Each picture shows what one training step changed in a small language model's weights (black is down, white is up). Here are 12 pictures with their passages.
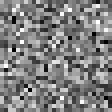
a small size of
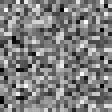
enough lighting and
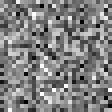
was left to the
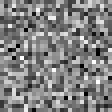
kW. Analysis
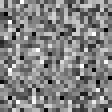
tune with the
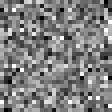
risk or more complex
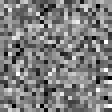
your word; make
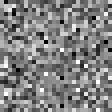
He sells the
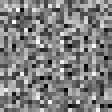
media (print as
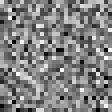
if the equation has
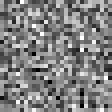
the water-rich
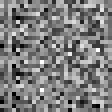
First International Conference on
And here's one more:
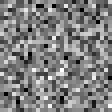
Alcohol acidity
